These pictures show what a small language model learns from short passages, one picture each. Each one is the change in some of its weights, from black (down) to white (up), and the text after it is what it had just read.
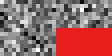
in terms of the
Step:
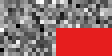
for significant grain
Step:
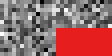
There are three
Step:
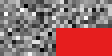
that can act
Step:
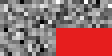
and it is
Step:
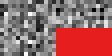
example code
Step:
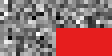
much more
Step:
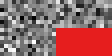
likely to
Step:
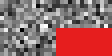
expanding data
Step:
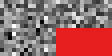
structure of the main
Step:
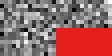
system level Crop
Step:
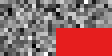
land cover
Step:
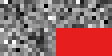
when inserting
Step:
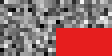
transparent system
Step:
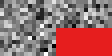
studies have
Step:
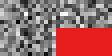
first one.
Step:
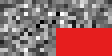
separated by
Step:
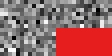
similar properties to
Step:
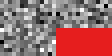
can provide
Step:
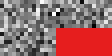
pollution as
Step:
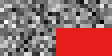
are divided
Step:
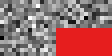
take a
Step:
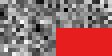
digital research space
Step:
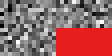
restoring the
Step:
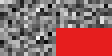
function of the
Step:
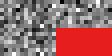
by the overall
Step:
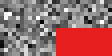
farms with
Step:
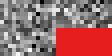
There is an
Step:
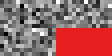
and surface
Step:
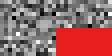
known initial
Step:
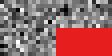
band requires
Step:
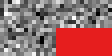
limit the direct
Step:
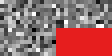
to be observed,
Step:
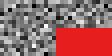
torque and
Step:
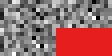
the use of
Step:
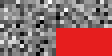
chemical potential
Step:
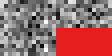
the interactions
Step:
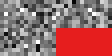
that consists
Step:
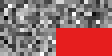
en sí
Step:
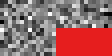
and permeability
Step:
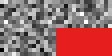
assessment of
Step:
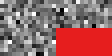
to help
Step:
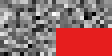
zero. We
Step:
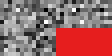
also found in our
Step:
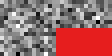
was performed.
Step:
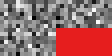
symmetry phase
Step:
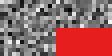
function of time for
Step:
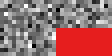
a spacetime
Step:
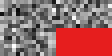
According to
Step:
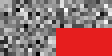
der Gl.
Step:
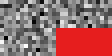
method of control
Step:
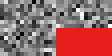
J. C
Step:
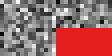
each sample,
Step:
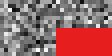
line in the
